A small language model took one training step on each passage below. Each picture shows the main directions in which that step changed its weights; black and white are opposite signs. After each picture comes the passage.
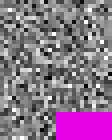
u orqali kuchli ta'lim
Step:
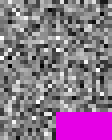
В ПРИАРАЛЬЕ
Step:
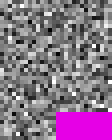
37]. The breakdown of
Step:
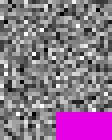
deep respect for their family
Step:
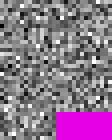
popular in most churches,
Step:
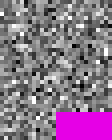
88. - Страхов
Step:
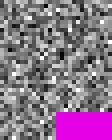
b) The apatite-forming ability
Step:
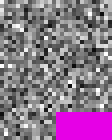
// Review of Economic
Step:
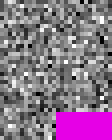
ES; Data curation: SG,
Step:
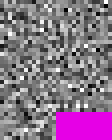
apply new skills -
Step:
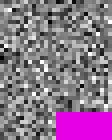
of defining religious minorities
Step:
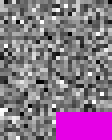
the diversity of its applications. The value
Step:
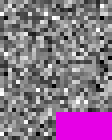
does economics say about updating the
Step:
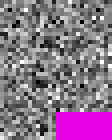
freedom of choice,
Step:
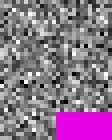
қилиб айтганда,
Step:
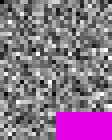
magnificent archaeological
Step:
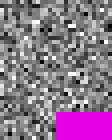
roteirizado pelos professores
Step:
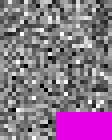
таҳлил қилиш,
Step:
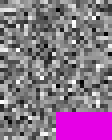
women empowerment, environmental
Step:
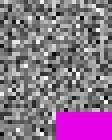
insulation in the construction sector.
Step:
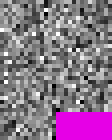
determining the MIC (Minimum
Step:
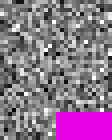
Huquqiy yetuklik -
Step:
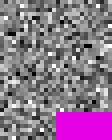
невід’ємна частина
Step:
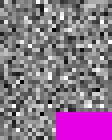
existing critical situation of
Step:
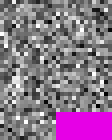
transition period, during which some
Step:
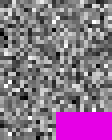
compreensão sobre quem é o
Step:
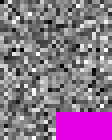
споживачів процедури
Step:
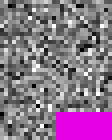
günde 8-10 saat
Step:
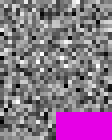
barqaror rivojlanishida
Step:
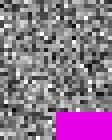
De acordo com Holanda
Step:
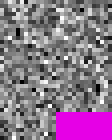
МРТ исследования.
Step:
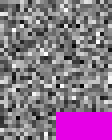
sampling of CO₂ for capture,
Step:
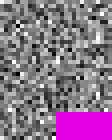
student Urganch State University*
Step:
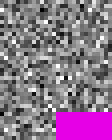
g_{obj}) and on intra-
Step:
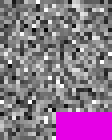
(diesel, electricity and
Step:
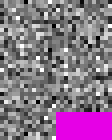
9 July 2021. Disponible
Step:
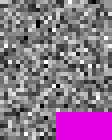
mixed before sowing.
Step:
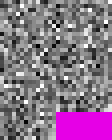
kognitiv tizimini
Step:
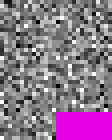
Nigerian universities, particularly,
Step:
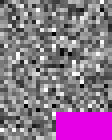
analyzing the Power Distribution
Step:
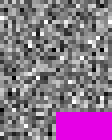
effects of these are unsanitary and
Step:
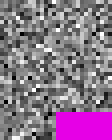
faudrait le refuser sous
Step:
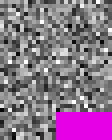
Approval The ethical approval of
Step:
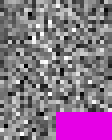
curar certa doença,
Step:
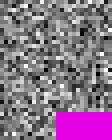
всю страну. URL:
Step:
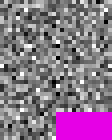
in the area. Relatively higher
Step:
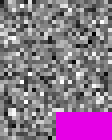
applies DEA PO to the
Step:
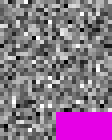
\mathcal{G} Set of conversion
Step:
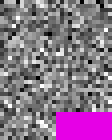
линии. Цифровой
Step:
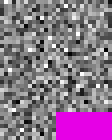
and the Mobile Application
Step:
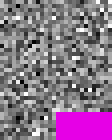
offering a common framework
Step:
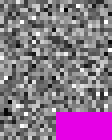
sorunlar hakkında
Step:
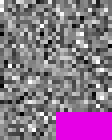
e-education for multicultural group
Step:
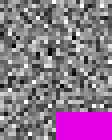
Wayúu se basa en la
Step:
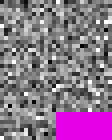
because enhance the concentration of
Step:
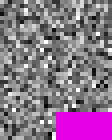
TABLE I. BASIC
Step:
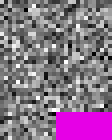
nutritional value of “sea
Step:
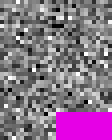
33) of participants were found to be
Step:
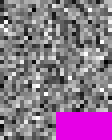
ish olib borayapti.
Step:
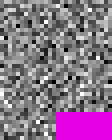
xorijiy mamlakatlar
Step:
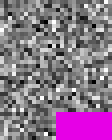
permitindo através de
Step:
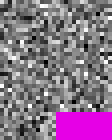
strain fields in CFRP
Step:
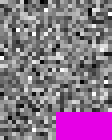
the 405 items in the item
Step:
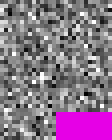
la actividad primordial de las
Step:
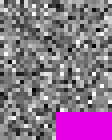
є хронічним
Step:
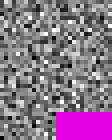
for management and integration with the cities and the
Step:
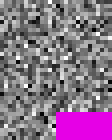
result of further investigations it has become
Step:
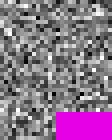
These exceptional measures taken during the
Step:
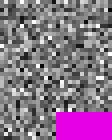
tovar va xizmatlar bilan
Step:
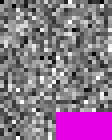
Dantening "Ilohiy
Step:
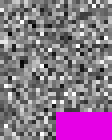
outside the main rings. The observation
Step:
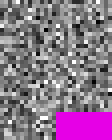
e feladatkör –
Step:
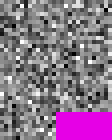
intend to Arive a region's
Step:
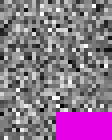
the merchants have started to
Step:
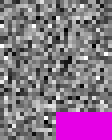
incrementally with ionic strength
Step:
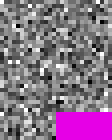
mechanics; Polymers;
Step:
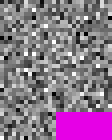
from Polish to English. No
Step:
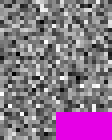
Cash-and-Carry operation is
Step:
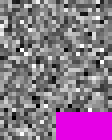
following canonical problems which are special
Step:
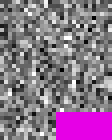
universiteti” federal
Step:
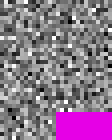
wind and other influences is to determine
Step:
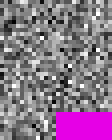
knowledge doubles every several
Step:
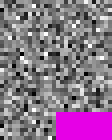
în acest scop. La 6
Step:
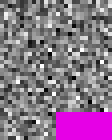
*Journal of Sport and Health
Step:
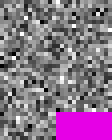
program. Table 13: Summary
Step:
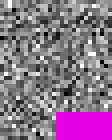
clusters: Keyword distribution:
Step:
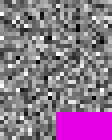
an application, but other inputs and
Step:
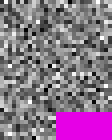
shortening in the north and
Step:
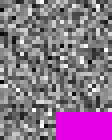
degradation of cultural and
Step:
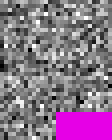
Package for the Social Sciences
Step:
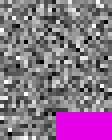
tuzish xamda buni
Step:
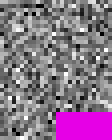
ринок, трейдери,
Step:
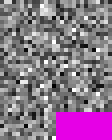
platform released as open
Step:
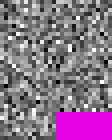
et futurs enseignants du
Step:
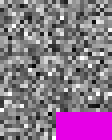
expectorant activities of licorice and
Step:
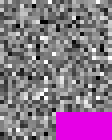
Pre-Interview Survey
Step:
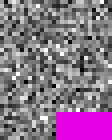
bowling. So, there is need
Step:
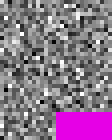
la méthode ARDL est
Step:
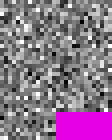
and not as it is usually seen as
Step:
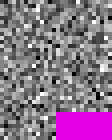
and argues that it is the first
